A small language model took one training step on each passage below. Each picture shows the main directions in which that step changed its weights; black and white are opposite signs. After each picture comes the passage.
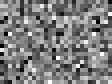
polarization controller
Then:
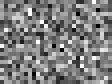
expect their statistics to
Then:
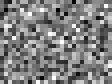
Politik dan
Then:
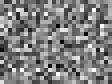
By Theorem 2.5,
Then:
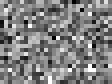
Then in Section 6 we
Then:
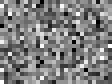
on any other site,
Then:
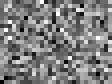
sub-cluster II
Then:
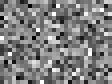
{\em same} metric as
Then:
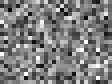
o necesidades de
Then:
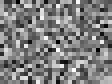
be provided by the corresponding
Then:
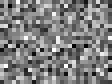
a generically finite morphism
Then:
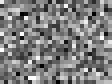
to present a sum of
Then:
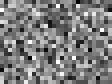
10 in this study for the set
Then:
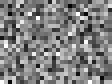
ein Bild zu
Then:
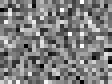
be accelerated by
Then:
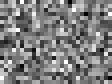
or a vehicle by
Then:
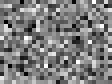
{\em Key words
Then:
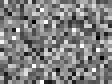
the Lipschitz
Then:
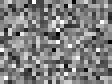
based on the formula
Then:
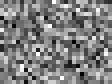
the learning material.
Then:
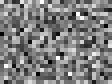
and Medina, but
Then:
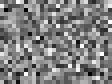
matching corresponds to
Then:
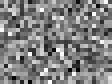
classical orthogonal
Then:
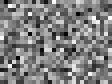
МҚ ва
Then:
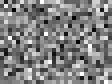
of the supply and the
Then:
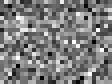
all the experiments. The
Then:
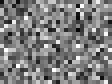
which are isomorphic to
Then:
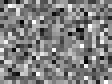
an acht festen
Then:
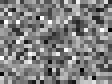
diagram The governing
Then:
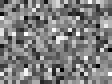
в вузе при
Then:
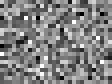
to use the network as
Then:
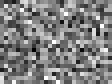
theorem with just their
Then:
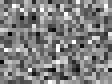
that are the endpoints
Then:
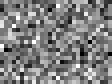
\end{equation} with
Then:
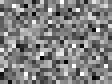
aim of this section is to
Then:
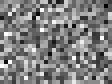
staff No. of
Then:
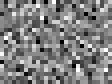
не вистачає
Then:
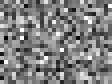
this building called
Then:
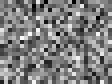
is a Functor}
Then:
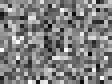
forests cover. The
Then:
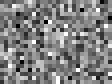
accessible window”
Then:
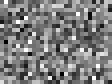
Ayurvedic system of
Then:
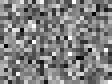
de academisch
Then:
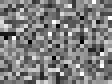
het concrete geval
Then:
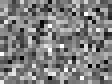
Equations 4 - 6 show
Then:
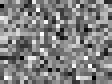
manbalar: - 6)
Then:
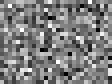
need to also show that the
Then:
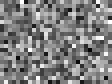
programming method of
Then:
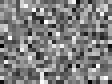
e Alecrim nas
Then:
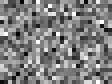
a single call.
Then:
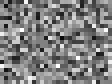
the role of place
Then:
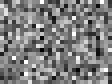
com pesquisas
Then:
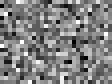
sensitivity of the
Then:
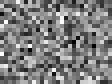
x_i| \leq
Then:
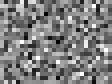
Donaukanal] and
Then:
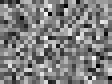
Note that the natural
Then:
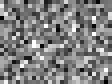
la replicación continua del
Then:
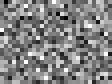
қандай фарқ
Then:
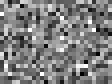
used for $X(x,
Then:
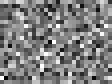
stated that international
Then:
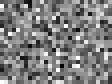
norm for density at time
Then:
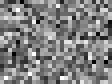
\] whilst the
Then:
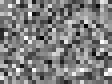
physical properties of the
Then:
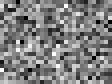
it particularly suited for
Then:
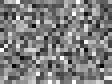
In the following it will be
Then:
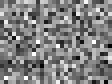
the geoid heights
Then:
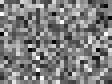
for any $\varepsilon >0$,
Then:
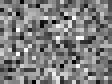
a different form. Now,
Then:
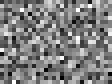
we used that $q\leq
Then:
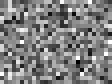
gewend is over de
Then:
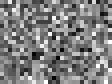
va hamda barcha
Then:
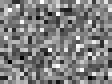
$-m$ and taking
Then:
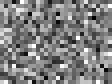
[2]. The modern
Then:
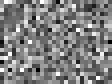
formação ou são
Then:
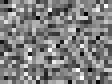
(root neck)
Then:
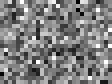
sound generation ACM
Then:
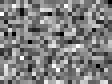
Cce para fabricar
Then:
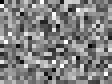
solvents (E.
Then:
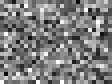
the above); the value of
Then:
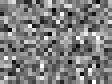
that epigenetic
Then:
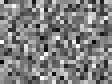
of economics. After
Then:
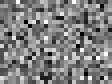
proposed methodology and the
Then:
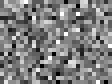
such as storms.
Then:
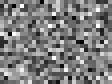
maximal standard
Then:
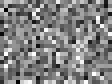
napore kreatora
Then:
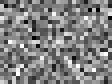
a -ve shift of
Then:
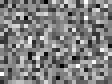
I expressed my
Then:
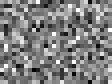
that $1<p\leq
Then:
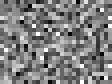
offer alternatives
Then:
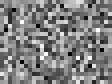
2 weeks and 6
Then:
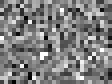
questions and/or
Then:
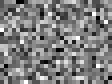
in online education.
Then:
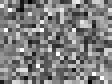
Elsevier and
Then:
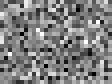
on $\sD$ from
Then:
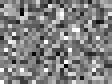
xolda yopishish
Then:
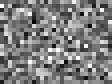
beyond the last data
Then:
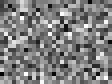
renewable energy research where
